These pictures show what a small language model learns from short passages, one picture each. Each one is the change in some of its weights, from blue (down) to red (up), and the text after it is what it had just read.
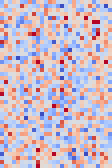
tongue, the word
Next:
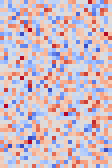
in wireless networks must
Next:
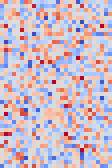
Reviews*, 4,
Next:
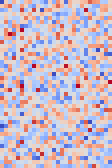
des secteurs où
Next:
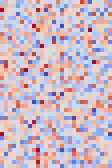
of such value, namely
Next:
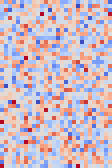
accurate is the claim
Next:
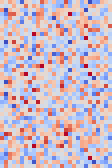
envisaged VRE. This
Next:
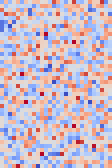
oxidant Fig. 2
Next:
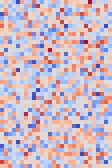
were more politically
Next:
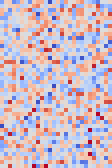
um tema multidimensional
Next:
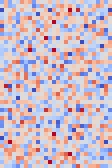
(Mohamed et
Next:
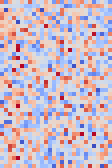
financial landscape of small
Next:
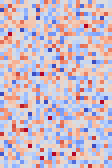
of similar characters. The
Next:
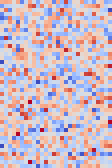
the second trimester of
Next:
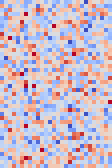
Aluminum 0.1
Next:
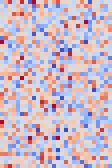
in the case of influenza
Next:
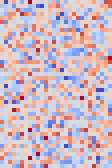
the central government, it
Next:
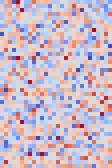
Man kann sagen,
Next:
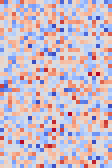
and WLAN, at
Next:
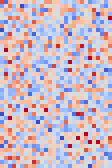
cuya observancia es
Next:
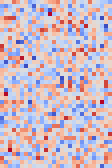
Clinical Pharmacology
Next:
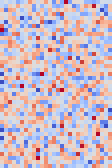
and marital status of
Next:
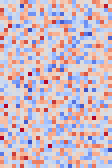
the concepts. With the
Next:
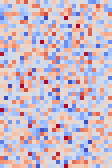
this prospective study,
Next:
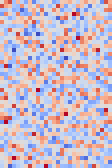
alla raccolta
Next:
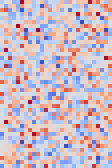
the initial metal ion
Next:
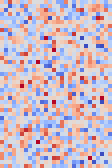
few researches worked on
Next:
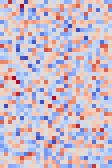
Genetic predisposition
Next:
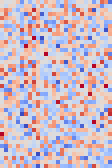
je pense qu'il est
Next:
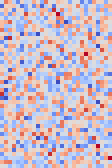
viene elaborata
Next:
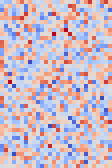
та електричне
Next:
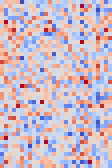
wild-type gene of
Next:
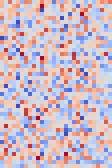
Universidade Estadual de
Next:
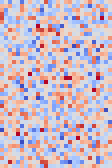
the frequencies of monthly
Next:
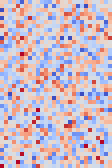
beberapa faktor
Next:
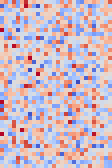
population. It is known that
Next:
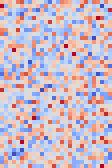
NDS AIN HF
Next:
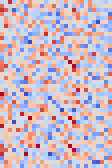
как одно из
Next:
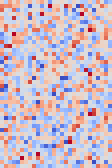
and skin care protocols.
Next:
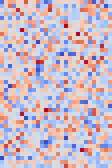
bilan tajovuzga
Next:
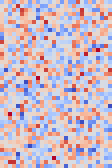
participa, concursos,
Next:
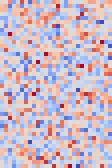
Ja go lea 40
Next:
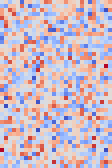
Based on the surface and
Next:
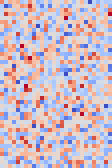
already reported that these
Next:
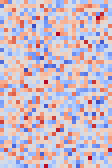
refers to the way people,
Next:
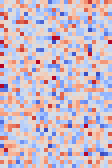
and unfolds the
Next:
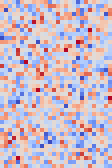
policy framework. A Scoping
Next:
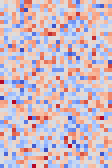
Губернатор – на
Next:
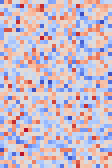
afiszu: daty
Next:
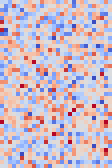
and floods in the
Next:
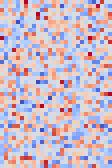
mistakes include giving
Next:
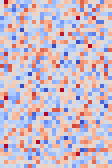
slip 이
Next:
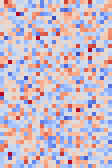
incubate the box
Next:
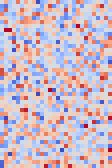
implementarse alguna otra
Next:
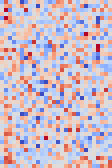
deposition, landfill
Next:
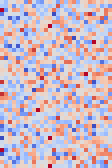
approach can be readily adapted
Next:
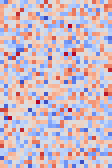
komplekslari ishlab
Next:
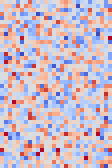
studied during the last 10
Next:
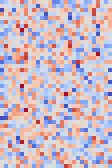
aventuras estéticas
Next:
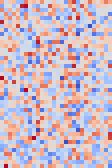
priorities. These properties suggest
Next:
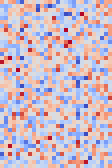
dalam undang-undang
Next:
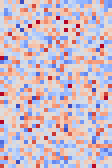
and revise the major
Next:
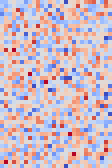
the first line treatment of
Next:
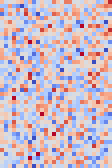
from the inhabited
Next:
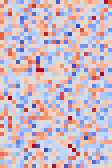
дастурларини ва
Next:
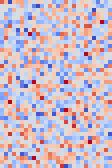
seçimi, bir
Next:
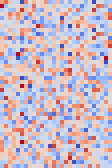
Value in SI
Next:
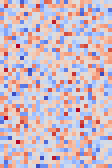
reaction involves electron transfer
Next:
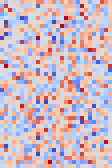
- Professionals -
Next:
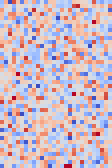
that are able to develop an
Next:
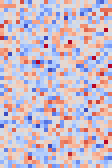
Dunnett 2
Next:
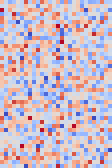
neural network, etc. The
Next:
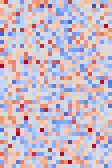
a loss of the individuality of
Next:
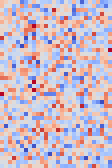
further offshore, are the
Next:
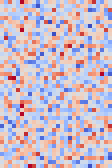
sales de Rosalía
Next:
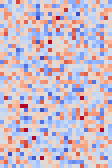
evaluation of biogas
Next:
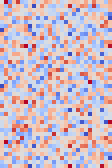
J.M. et al.
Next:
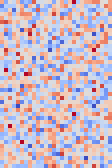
pore size in order to
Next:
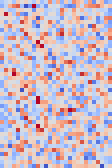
well as charting a
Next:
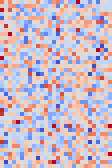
elastic matrix and
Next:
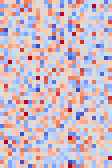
and 7.2, including also
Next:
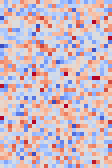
However, *I think this
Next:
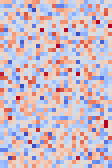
digitize and automate
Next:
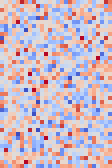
the normal behaviour of
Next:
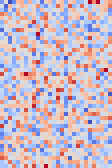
entre el núcleo
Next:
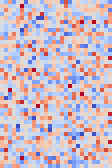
this survey were farmer,
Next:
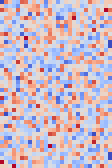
site conditions. Human and
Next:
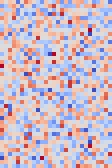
have the capability of training
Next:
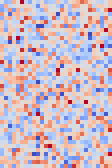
Sciences Médicales.* Journal
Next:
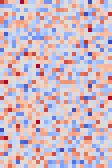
rate fertility rate,
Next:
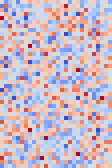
the cellular connectivity
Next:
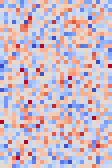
of the three mentioned
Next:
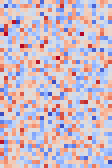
education, human. Kirish
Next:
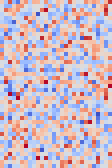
added. The whole is
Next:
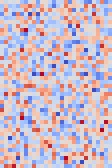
of isolation [4].
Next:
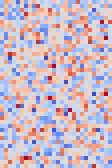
fixada pela Lei
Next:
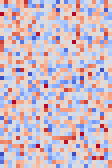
previous work was done at
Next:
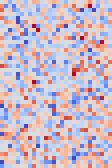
turib hal qilinadi,
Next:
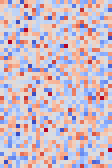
Thank you very much for your
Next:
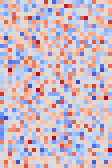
treatment before going to the
